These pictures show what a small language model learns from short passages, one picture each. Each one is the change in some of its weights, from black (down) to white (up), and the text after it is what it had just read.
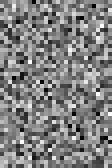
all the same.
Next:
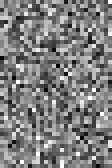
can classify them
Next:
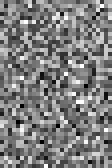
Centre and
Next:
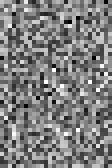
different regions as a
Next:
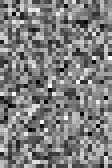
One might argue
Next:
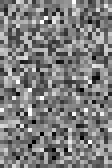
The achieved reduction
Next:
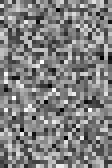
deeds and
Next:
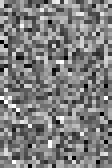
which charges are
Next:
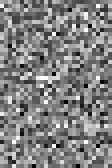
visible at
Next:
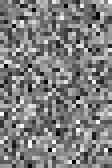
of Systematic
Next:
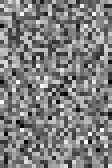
initial discovery
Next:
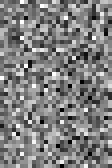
and behind
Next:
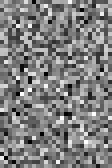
the Hamiltonian,
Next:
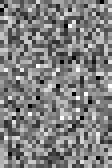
mL -
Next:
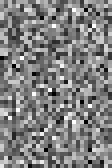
reliable. The
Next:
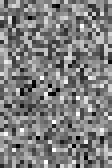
device, with
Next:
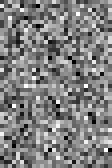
vision for
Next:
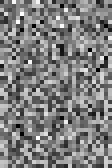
reports using
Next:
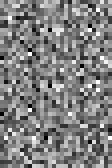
environment to be
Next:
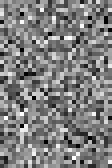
reaction mixture
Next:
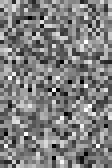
digital humanists,
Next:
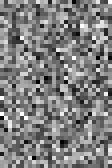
obtained as one
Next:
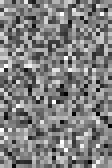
these are primarily
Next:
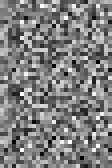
and resource
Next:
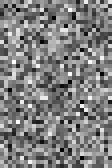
\hline \hline
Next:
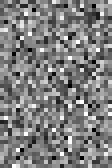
of the conventional
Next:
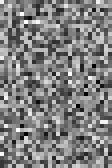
simulation used in this
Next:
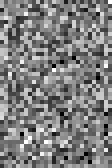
can be seen from
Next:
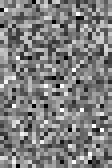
over $k$
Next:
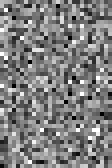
on a given position
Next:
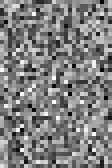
state of the system
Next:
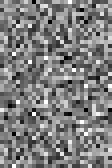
the SG
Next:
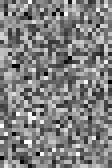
We characterize
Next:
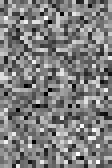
Example of a
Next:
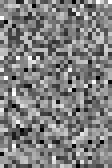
models will normalize
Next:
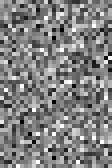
excess space in
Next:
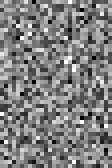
the entire structure.
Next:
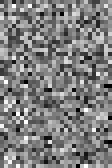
Do you
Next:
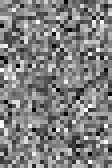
mean-field result
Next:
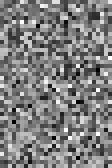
and forward)
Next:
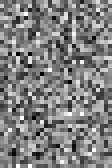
have several different
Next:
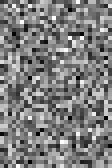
+ 2 \alpha
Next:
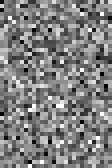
to be a
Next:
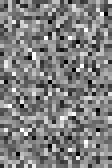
or in combination with
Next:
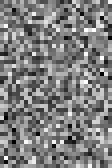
magnetic field often
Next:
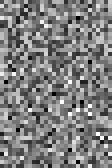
meet its short
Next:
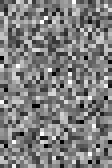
The starting and
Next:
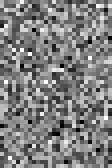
work together to ensure
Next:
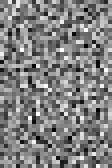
employing local proper
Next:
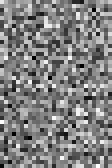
dynamics with experiments the
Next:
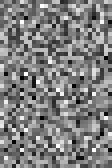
and patients were
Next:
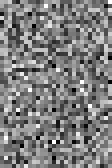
surface elevation
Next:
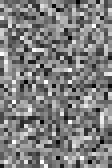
a support program based
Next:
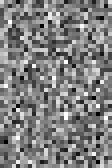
velocity of propagation
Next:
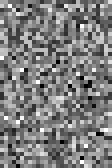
= \lan
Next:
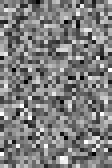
times more positive words
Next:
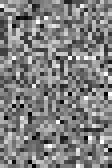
relationship between site
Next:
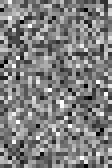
switch is
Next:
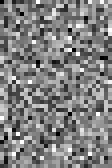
a continued period
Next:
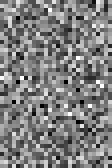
develops on the
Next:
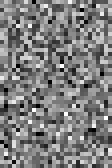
the interference event
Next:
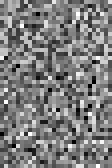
events for static
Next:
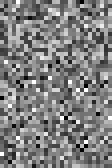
see Fig.
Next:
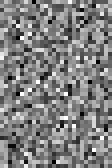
the properties under
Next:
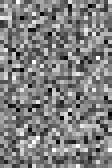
conformal primary
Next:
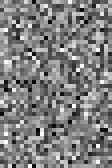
the beam with respect
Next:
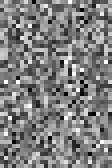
the experimental group.
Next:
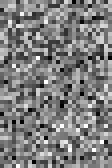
been found in
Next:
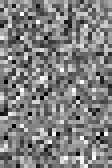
overall supervisor
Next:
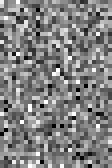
taking into account
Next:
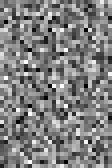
by type of
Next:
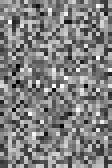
large gap of these
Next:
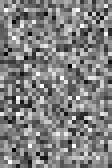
few special cases,
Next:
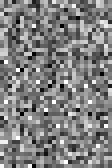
using at least two
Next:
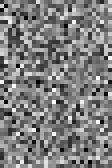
mapping but also
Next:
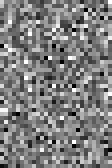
geometrical size
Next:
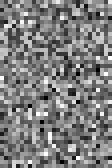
forward direction which
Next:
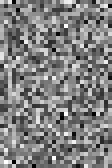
linear realization,
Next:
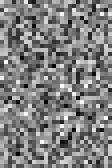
these compounds
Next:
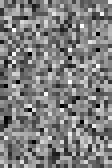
increases with the spatial
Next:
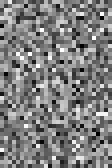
them had a
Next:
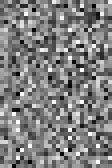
of the used
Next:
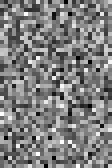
are close to
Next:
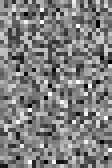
To bridge
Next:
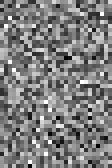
to those cited
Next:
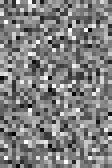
thereby minimize
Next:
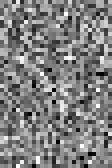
simulating feature
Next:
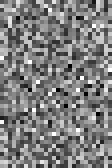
developments in the
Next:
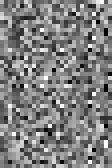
methods or not
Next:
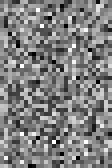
BCD and
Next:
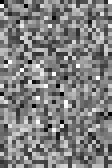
as it should but
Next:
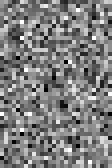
and indexes of
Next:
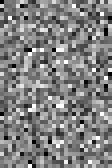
to be able to
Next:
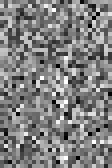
services, and
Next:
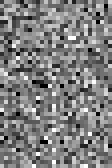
survive down
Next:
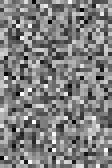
the strength of
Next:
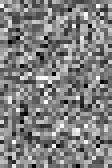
visible in
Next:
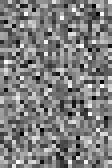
of sensory block
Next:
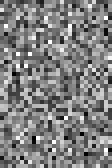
depth was detected
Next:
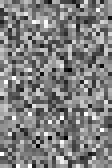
shows two components,
